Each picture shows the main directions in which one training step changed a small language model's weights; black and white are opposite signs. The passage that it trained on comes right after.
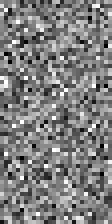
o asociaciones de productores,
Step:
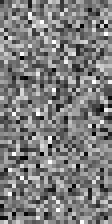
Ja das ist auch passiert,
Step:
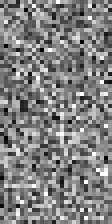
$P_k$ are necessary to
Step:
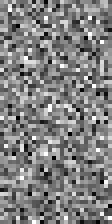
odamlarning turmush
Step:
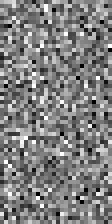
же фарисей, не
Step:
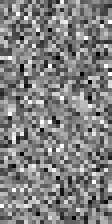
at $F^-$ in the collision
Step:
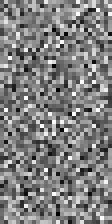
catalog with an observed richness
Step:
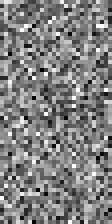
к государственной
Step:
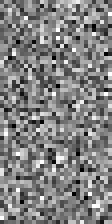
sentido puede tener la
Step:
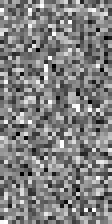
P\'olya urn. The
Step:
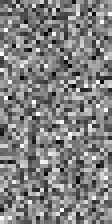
\end{itemize} Clearly, the
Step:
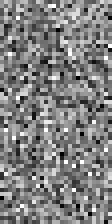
a first/last mile service
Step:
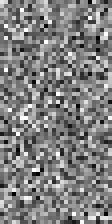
bialgebra. Both assignments
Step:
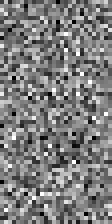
is a bounded domain in $\IR^n$
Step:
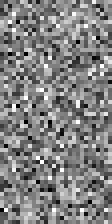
to distinguish the two inverse
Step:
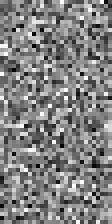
(Option): Location containing the
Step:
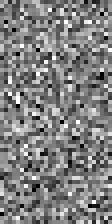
operações de emergência.
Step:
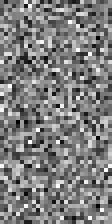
effective data downloading from the
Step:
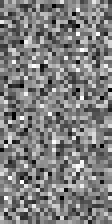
``Nanosystems Initiative
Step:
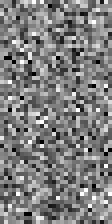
en los resultados escolares
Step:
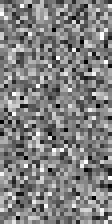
$|a\rangle$ this loss can be
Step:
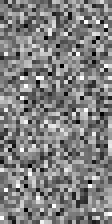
less is known about periodic cyclic
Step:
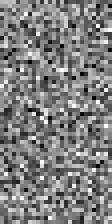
Spherical, i.e. set
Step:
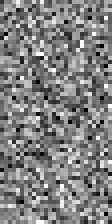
links are supposed to be independent,
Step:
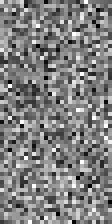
vegetales (Heinrich
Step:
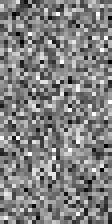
patients’ linguistic
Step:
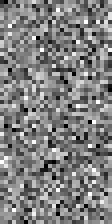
9. Барышева
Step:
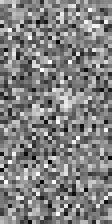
appeared in the literature: generalized
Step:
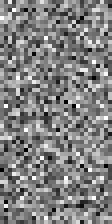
There is a canonical functor $\Phi
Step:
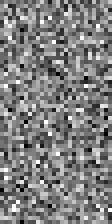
ҳаракатчан озика
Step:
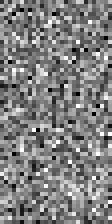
kabi holatlar ma'lum
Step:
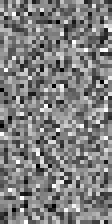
\ref{shift}. In the large
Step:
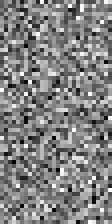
undan ortiq shaxsning
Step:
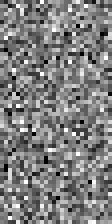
in my paper can and should be decided
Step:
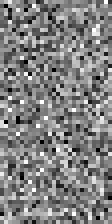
monodispersity. The
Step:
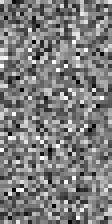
(\ref{Eq28n}), one can find
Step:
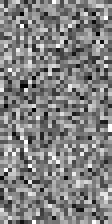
go on writing \begin{eqnarray}
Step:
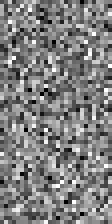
the intrinsic constraint handling
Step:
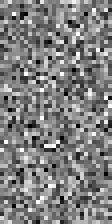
bilan birgalikda ularning
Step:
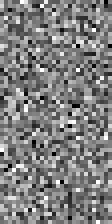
where heat accumulates,
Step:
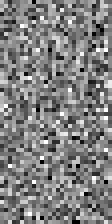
наук, профессор,
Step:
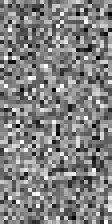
că pe nedrept e
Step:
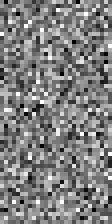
the most ubiquitous species
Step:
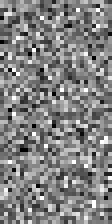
trap the atoms in ordered
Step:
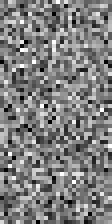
momento está ligados a los
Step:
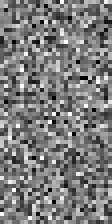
\varepsilon_j,\varepsilon_i \rangle
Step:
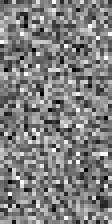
= m_p \otimes \mu.$
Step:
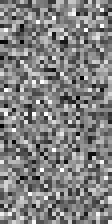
nested set $\mathbb M$ a
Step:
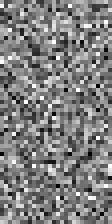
study of the case $\beta\in
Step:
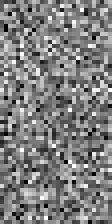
gerekmektedir. Bu
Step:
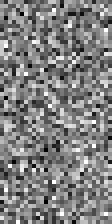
\end{align} \indent Suppose we
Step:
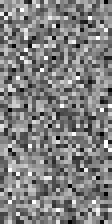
muloqot nutqiy
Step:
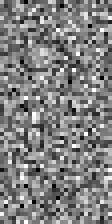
SE Puch (Gem.
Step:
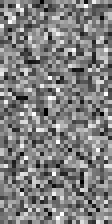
done by the agent to the system during
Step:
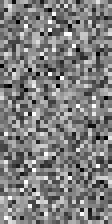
Ames Research Center,
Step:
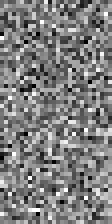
maksimal GK (840
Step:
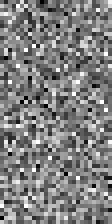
highly reflective multipath
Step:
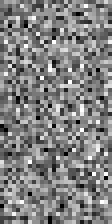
is set to $L_g$ = 30
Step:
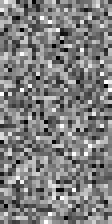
the top MoS$_{2}$
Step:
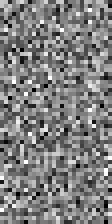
которые опираются
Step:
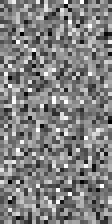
the $d$-dimensional joint distribution function
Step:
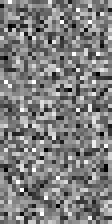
{\bfseries ALICE}
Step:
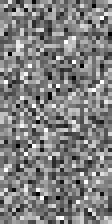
bekor qilindi; -
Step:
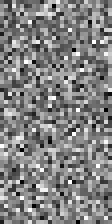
of the models trained on speech only
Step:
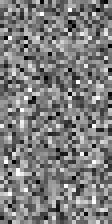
and Geospatial Data Science
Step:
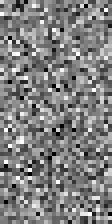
wavevectors as a function of the beam
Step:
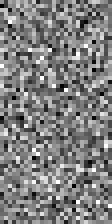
and DEC information for their variables, only a
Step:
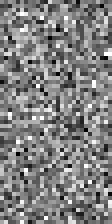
bio-energy context, the
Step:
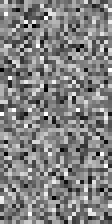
claim is complete. Continuity of
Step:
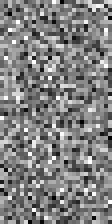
parallel into $A \times \partial
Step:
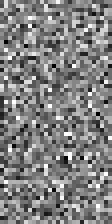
energies and forces. The band structures
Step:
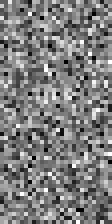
compatible with a slope of
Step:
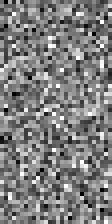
jiddiy e'tibor
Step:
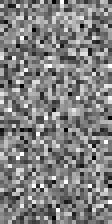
spatial random effects to a unified
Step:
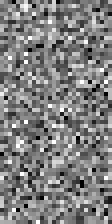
the channel would be meaningless.)
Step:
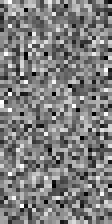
ook deze associatie
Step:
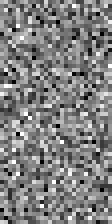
more meeting hours, and
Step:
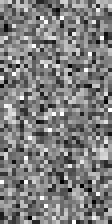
interactions, it is not a priori clear
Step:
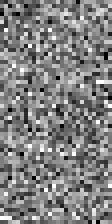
uslubiy asoslarni
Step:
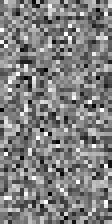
In terms of the overlap $q$,
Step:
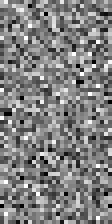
fixed point set we will define a sign
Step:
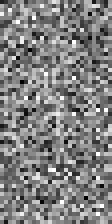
GWs. We next discuss the upper
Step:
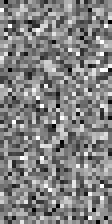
целом, раневые
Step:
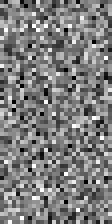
описание Перуна
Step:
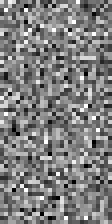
& BN & Gorbachev
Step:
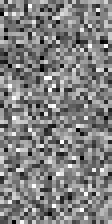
the module of the singlet representation at these
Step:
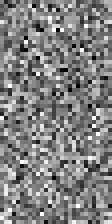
dispersion, this case corresponds to a
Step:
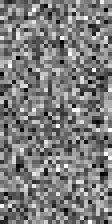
Acad. Sci. USA. –
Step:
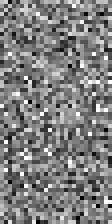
Soʻzning ham tubiga
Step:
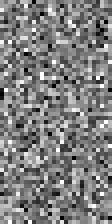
вопрос, что они
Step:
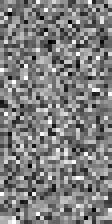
differ strongly for the two considered
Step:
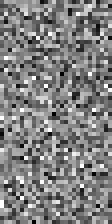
$\cSb$, has no Higgs
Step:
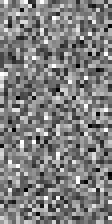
strictly better scaling than scheme
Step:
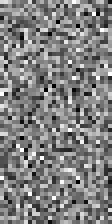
mintaadatoknak az
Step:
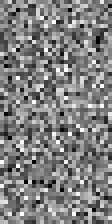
uncertainties, respectively. The
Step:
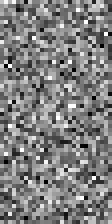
G., & Yuldosheva,
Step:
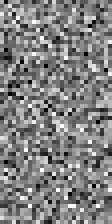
Тиамин бромиди
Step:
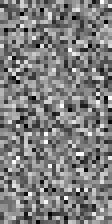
dort z.B. als
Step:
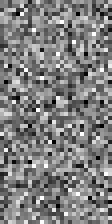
r. Ministerstwo
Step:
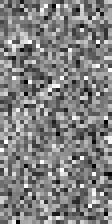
sotib ketmiydigan
